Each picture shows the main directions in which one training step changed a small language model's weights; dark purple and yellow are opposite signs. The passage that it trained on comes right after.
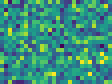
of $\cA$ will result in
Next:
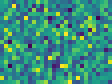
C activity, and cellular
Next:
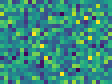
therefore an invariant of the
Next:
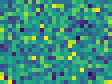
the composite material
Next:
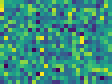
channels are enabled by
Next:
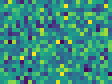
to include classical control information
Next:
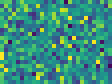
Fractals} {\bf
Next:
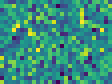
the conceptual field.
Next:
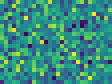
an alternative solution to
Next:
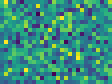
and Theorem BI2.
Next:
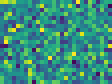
Deliverables (as
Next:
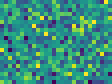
shrimp toward the value
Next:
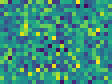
of the approximation error.
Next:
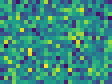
by $M\approx
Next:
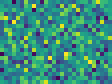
territory of the
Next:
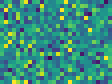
interaction. In a completely
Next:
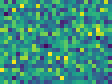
of pharmacology for
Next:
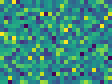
when it is darker
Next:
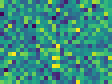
and normal straining when
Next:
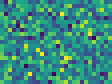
care region’s
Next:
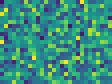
Co-designing a
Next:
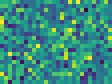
Foundation (Project:
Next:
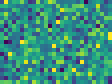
below the surface (either
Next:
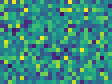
compile your paper
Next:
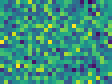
to NC when~$f$ is
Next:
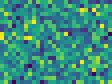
classification of this
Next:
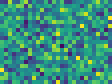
of the universe is represented in
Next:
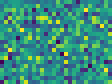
840, Kingdom of
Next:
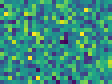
rid the disease.
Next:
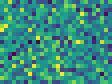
be translated through partial
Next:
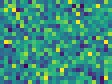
protocol outperforms
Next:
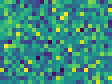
and $H$ be two
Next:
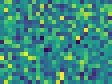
the colon with quite
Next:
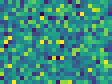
every $t\in\left[
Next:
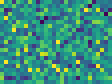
stated at page 376
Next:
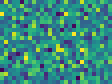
available at
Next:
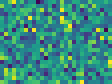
high passing activity and
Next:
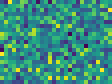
of the key components. This
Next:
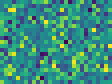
will be advanced, and
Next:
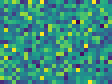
them. This follows from a theorem
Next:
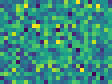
Quantum Chromodynamics
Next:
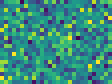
show that trees, cycle
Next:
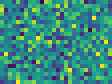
belong in STEM,
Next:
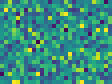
an effect of being connected with
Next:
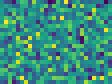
essentially distinct
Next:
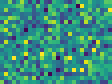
of ODE} The
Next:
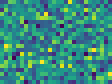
sun drying) and then
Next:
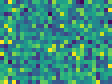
constant to be chosen in each
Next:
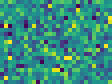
to record their teaching
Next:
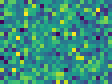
the epidemic
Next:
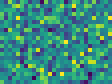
function of $w^\prime$, for
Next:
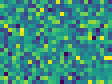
this point we use the estimate
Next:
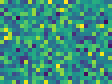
over spacetime intervals of the
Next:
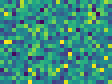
The total number of possible community
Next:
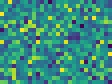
in most forming simulations.
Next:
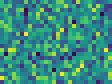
we can obtain the desired
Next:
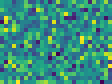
on Weak Interactions and
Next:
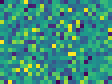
an epimorphism.
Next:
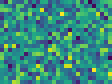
that divides $n,$
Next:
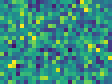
Casimir pressure,
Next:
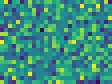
between treatments. Similar
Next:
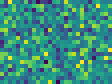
provision of public
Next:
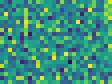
constructed in two ways:
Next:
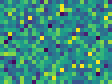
a direction; both are
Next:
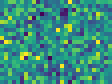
much stronger magnetic
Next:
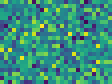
this domain shows that lack of
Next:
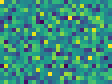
decoder key--value
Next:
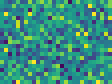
or internal cavities.
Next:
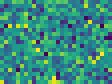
this case to locate the
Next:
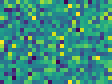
management strategy.
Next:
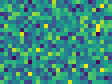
to \cite[Lemma
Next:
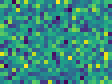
using such rubber, the
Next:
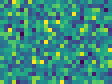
we try to obtain other
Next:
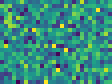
is unbalanced, as
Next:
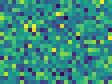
faster processing rate.
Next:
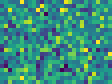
contagious disease
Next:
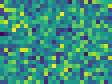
prepared for window
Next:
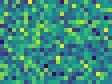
for bosons is expressed as
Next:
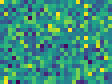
a certain bias is
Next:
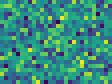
to the minimum degree.
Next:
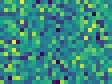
growth. In the paper different
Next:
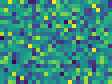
frame. At hadron
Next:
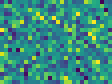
Venus analogs tend
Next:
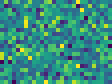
seems to behave better
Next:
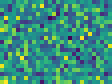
segundos molares
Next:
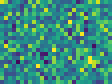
values of 55.3
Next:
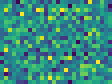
oscillations never
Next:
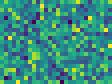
Case Report.
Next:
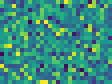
dual divergences
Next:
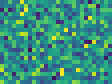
a locally linear actuation
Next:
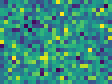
of size n . The
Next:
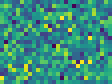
type. \begin{thm}
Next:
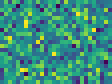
component represents a transient
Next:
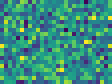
is produced locally when treating
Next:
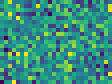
process which depends on the phase vector
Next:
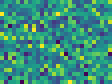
faster healing, and
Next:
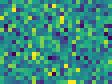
only, which suggests that
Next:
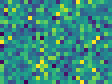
a level of maturity where a
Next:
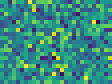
online) Samples for
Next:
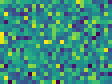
kW (the internal limit
